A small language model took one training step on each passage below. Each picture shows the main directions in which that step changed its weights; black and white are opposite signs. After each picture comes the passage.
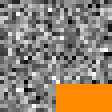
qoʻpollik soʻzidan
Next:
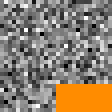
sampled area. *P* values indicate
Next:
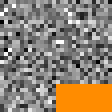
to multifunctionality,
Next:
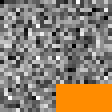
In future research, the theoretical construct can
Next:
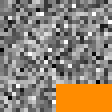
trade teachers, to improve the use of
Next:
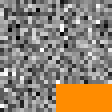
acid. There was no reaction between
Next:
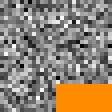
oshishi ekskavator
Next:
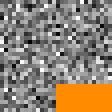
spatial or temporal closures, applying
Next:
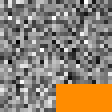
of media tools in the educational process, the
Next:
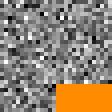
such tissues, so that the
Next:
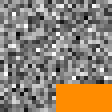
during and after hormone therapy.
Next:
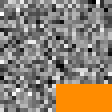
- Балабанов И.
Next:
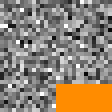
type I diabetes was nil
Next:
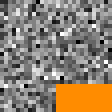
зиён, зарар,
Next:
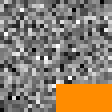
Gawasha nállerine
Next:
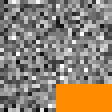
different days, different analyst, and different
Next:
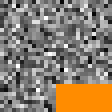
laboratories (3 DOE and
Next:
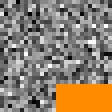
Холдаровна Kichik
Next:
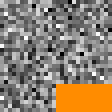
dasturiy mahsulotlarni
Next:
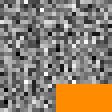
born outside Toraja.
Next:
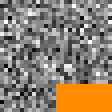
is the age of technology. These difficulties can
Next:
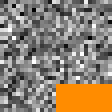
9. Ganin Y.,
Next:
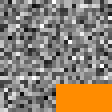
its area; d) the presence of other
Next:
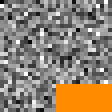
см га, илдиз
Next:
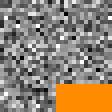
the emission levels at different scenarios according to
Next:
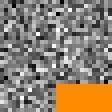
public engaged in participatory citizen
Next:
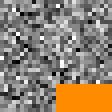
commingled continuous carbon fibre
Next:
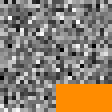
and 9.5%, respectively, enhancing
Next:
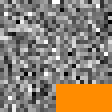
into indicators as benchmarks for developing
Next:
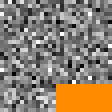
of certain materials and time. The findings also
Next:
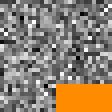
▪ Guruh bo‘lib
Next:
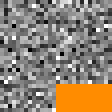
yurak trubkasida
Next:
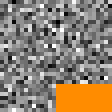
Cas-2: horloge
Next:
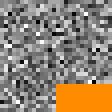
research in higher education has been greeted
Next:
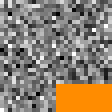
the world, and a significant number of the
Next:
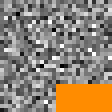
frequencies and percentages. Results Table
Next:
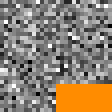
islet. which covers an area
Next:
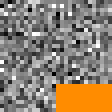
nei Monti Prenestini.
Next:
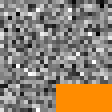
REASONABLE energy consumption has particular
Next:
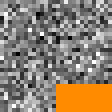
The CO collects data from CAVs
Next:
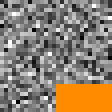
also suggested that the blends possessed
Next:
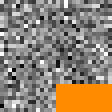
the combustion zone with water,
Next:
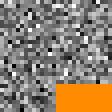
Бога исшел и
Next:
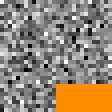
accounts for the approximation's
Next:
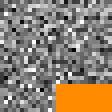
of MS spectrum: MS
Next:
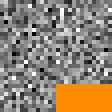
e'tiqod tizimlarini,
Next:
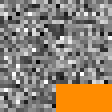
good energy resolution throughout the whole dynamic
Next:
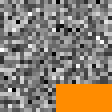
by including subjects with no previous experience with
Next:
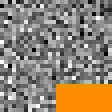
of its total volume [2], The
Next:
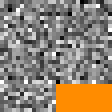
mineralogical characterizations Table
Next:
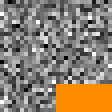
eggs laid), and an overall
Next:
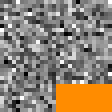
learning environments that integrate students with pedagogical
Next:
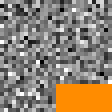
от сферы поэзии,
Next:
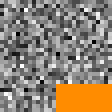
percebe-se claramente sua
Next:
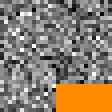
ривожлантириш масаласи
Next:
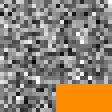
promoting active aging and older people's
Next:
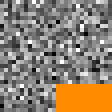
malware (e.g.
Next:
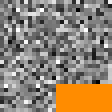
*Journal of Language Teaching and
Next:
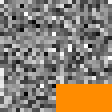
in addition to alleviating
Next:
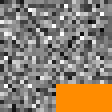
по данным названного
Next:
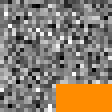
fishermen community. By owning
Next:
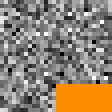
REVISTA TÓPICOS
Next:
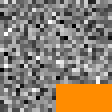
and permanent learning. Considering
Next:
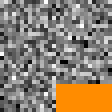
tradizionali cartellini di
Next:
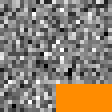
alternativa para investigaciones enfocadas
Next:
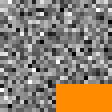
Laboratory, Directorate of
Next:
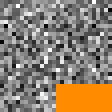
range is illustrated. It is
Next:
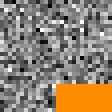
of adherence to utilizing the safety
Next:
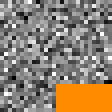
and production, leading to lower-quality
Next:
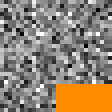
la lección más importante: en
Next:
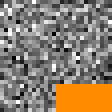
the challenge of self-organization in a
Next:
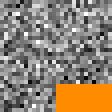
cellular targeting continue to
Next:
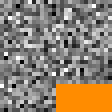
used to fix them in the specified means
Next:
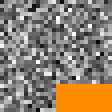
accorded to Mr.
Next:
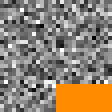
seen as “Chinese letters”
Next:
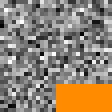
também foi de crescimento,
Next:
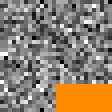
un 59% son personal de granja
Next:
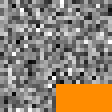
tratat de oratorie*. II.
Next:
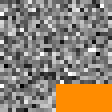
– система формується і
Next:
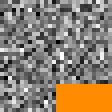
tambien que con ánsia la
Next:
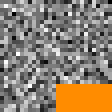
Author contributions Conceptualization:
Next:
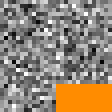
critical factor that likely influences badger
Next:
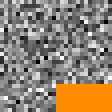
geothermal exploration and resource
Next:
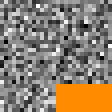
yer, odamlar, tog’
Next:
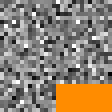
bringt der Gabentausch
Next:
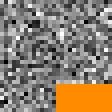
1. A similar weather station is
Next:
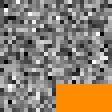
Institute (NHLBI) BioData
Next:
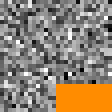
spectrum, decide, and act
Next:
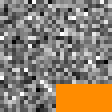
гендерных исследований в
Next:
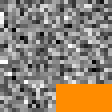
left (one-third of cases).
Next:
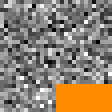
and debilitating aspects of learning which could
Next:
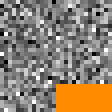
является диаметр труб.
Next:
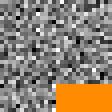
buttermilk in 100 ml
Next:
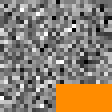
Quijencio *Master of Science
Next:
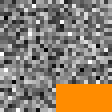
but not sufficient to accurately select patients
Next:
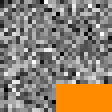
Fokker Company. They found that
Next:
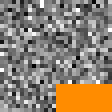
piedra. Se encuentra
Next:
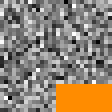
will damage the bismuth
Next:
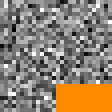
Abstract—In times when product life
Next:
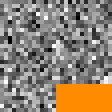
the final draft, performed data collection and
